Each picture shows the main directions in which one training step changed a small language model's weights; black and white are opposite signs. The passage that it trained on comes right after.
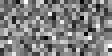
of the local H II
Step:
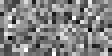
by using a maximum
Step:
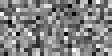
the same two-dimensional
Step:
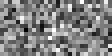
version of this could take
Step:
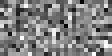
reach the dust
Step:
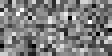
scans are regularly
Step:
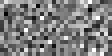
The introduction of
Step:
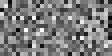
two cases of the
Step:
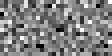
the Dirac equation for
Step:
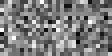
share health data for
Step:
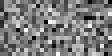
exact proportion of
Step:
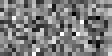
the specification.
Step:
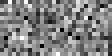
have cache
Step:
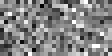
prescribed compared
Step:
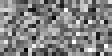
schools to support them
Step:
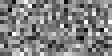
at ISIS,
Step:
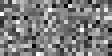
parametric models of
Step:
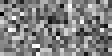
mathematically and
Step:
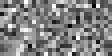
with the incident
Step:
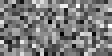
future time-series
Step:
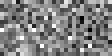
hole Fermi
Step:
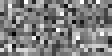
initially led to
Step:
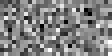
least AoA and
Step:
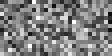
by proactively
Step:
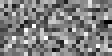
(parallel) to
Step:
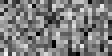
introduced a deep learning
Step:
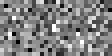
Ridwan et
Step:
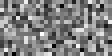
offers a breaking
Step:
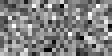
speaking, since
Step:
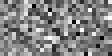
Science and Technology of
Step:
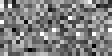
observational frequency spectra is
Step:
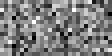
the age of 10
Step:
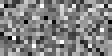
constant on the stabilities
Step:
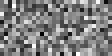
circle observations provides
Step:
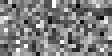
computations much faster
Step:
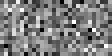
wound healing
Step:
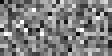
Lessening of
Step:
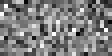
recently, an
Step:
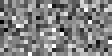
the dynamic structure factor
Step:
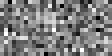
have attracted
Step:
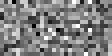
is already known, in
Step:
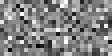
Results Our findings reveal
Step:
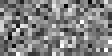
their origins, and
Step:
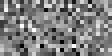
4 suggests that it
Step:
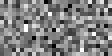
Evaluation of
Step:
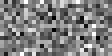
mechanical properties is
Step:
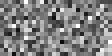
of the participants considered it
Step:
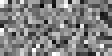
obtain these expressions can
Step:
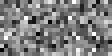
trendiness in
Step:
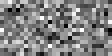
There are big economic
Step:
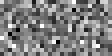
in the course
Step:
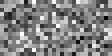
by the Sloan
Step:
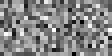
Flood control:
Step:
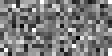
prove in general that
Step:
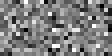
of water at which complete
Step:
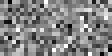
forest | 0 |
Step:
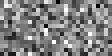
MP infected with
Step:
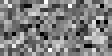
and Huthig,
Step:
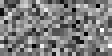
and Scoring The
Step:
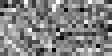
with a certain account has
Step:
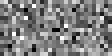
ambient groundwater
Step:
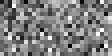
of siblings
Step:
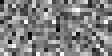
activation functions
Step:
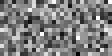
projecting it to the
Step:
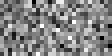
in activities such as
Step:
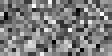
summation by using the
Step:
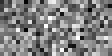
ideology of that
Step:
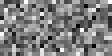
This model allows us to
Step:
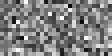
of the AUC
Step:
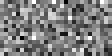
A ΔS r
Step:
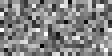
results presented there the computational
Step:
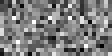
textures are
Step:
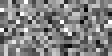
was further purified by
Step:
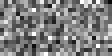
since the vertices are
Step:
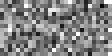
as the development of
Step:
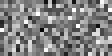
renormalization. In
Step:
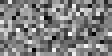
written the code number,
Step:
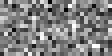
European Commission,
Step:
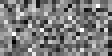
kicking of the
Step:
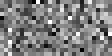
accommodate combined
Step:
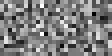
possibly due
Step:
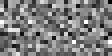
this observation, due
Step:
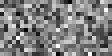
their institution as
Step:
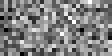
elevated levels of
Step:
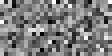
modification factor is
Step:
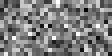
AB and XN
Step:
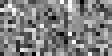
has systematically measured
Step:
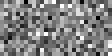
to Galin
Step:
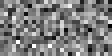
and close to 2
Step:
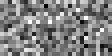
focus is given to the
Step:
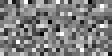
is a need to
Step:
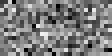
can be punished
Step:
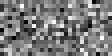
be studied and compared with
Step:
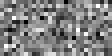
hand, calcium
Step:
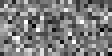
would be added to
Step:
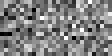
By quantifying the
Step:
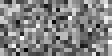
accompanied by
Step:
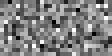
close hits, so
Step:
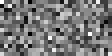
introduced hybrid cloner
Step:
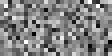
to bus 17 is
